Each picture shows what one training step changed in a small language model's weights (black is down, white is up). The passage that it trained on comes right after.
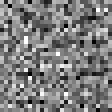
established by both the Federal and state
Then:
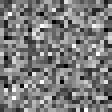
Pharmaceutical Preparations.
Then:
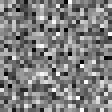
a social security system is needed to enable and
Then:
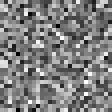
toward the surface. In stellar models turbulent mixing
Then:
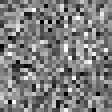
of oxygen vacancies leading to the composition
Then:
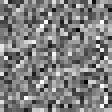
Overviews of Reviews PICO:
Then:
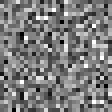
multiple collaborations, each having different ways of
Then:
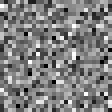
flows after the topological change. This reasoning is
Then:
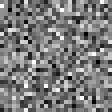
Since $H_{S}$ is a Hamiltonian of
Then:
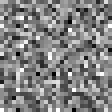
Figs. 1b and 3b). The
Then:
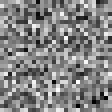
owing to the large number of exposures,
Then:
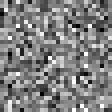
accurate way in order for them to produce realistic
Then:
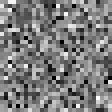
length $L$ for generating a two particle
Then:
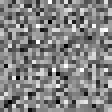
along a line intersecting the center of the
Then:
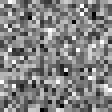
for small w when $\kappa_f =
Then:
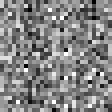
publication. DS had complete access to the
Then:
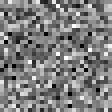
angle where $k_{0z} $ ranges
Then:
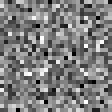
developed framework enables fast \gls{mc}
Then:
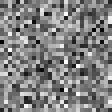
the par-ti-cles of speech to-
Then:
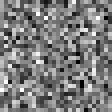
day for looking at snow. That custom
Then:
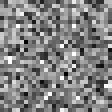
contours. Finally, in panel D we show
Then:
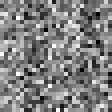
Ambassador: 1.
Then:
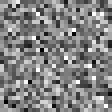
of using direct genotype inputs in classification,
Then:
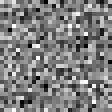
power as well as reduces the loading effect
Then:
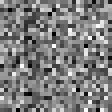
FINDINGS Whisper and
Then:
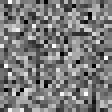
Time to Progression; ORR:
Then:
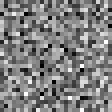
abuse is one of the commonest forms of
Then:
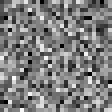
among neighbor limit cycles, diffusion is
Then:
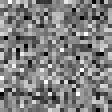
important to note that a direct comparison is not
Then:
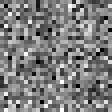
work. Therefore, this could be classified as being
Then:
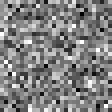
helpful to enlarge the stability region, when
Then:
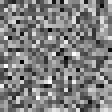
represented by fluorescent beads. Scale
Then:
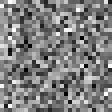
for $k=1$, we ask for
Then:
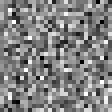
this regime the average size of these grain boundaries
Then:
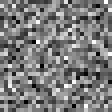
whole process, we observe that: i) in
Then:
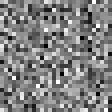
Verghese N, Mathew
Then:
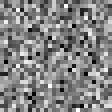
added value of 1,5 billion
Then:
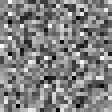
by calculating this parameter for a given
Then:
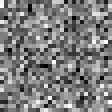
system is deadlock free, it is sufficient
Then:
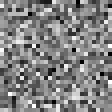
may also filter out some functionally equivalent
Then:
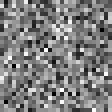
representations of changes in CCH in the four
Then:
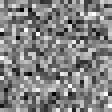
will colonize the entire paddy
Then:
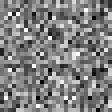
the few coming years. Logically,
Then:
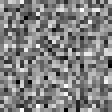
with a previously designed tactile sensor, for
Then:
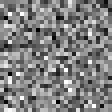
energy resolved transmission respectively. At ON state,
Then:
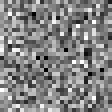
the temperature was adjusted to 5, 25,
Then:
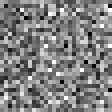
space-and-time information (S10E
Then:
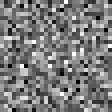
respondents have used ROR search, but fewer
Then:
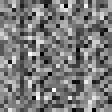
assistance in decision making when exercising the
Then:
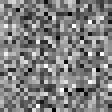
to attain higher education, while offspring
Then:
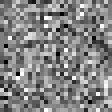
crop density of 2 plants/m². The
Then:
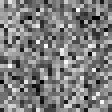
in specific terms were: 1. to determine the
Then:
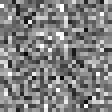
different}: If the ionization source is no different than
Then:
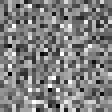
of the matrices \begin{eqnarray}
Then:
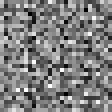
1. INTRODUCTION Laccases are
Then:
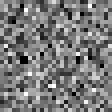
vulnerabilities likely to come their way if
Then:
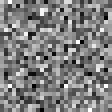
NASA through an award issued
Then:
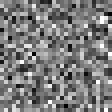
component modeling can be established by ARIMA model
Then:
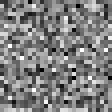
operation of the clamp-on ultrasonic
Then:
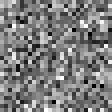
it is \textit{not} expected to be
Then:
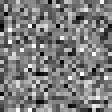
$3\sigma$ of $\alphas$
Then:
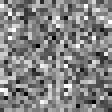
the proton and in Fig 2b for the
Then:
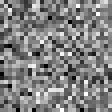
their views that rising production costs and
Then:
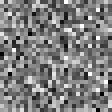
the anchors of Raavan's
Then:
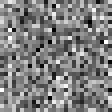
statistical power for detecting the association at the
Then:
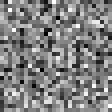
shown in Figure 2. From the root category,
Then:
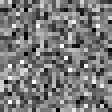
Preiser JC. Effects of
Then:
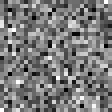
FOX block cipher. As a
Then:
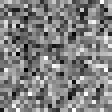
point where there is a loss of negative
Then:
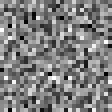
The widespread use of this chemical has
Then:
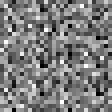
particular, this study focused on the recent issue of
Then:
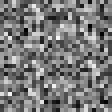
necessity of claiming their identity according to their
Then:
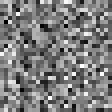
An indispensable guide for managers
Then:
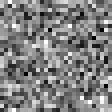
not important as long as interfaces with the
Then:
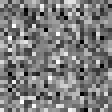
The Docking results with PDB
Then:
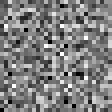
of the units*; (3)
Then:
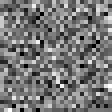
FSP tool made of H-13 tool
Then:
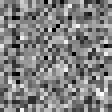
cells, the onset of insulin resistance and
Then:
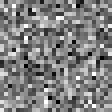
particles carry negative virtual information - specifically, quanta
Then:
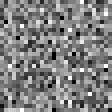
pressure fluctuation, ΔP , and the power
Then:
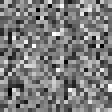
\newblock {\em Physical Review Letters},
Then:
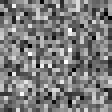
behaviors in bull and bear
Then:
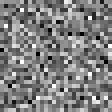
(multiplication corresponds to time integrations):
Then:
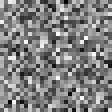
in the LL dynamics, the radiation emission produces
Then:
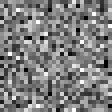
during hours long observations. We note that, in
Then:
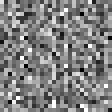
is the most common cause of dementia
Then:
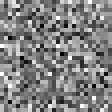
and the need for subjective judgment
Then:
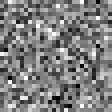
cosmological constant, $H_0 = 70
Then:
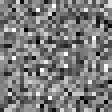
third highest earnings in all of urban
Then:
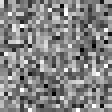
is true in the MD data, and the
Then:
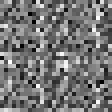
{author} {\bibfnamefont {D.}~\bibnamefont
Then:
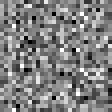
transverse momenta yields \begin{align} &
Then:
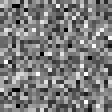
complex vector space $\mathbb{C}^n$
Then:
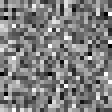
chair, an obstacle on a
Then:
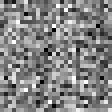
therapy were include in this study.
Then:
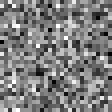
not appear in this listing. The intent
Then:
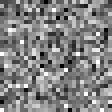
mm foamed panels, it is reasonable
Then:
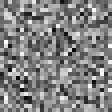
crustal balanced-cross section across
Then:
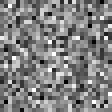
determine the R-matrices for any tensor product
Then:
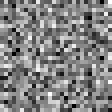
level mean layer temperature (500 km) 71
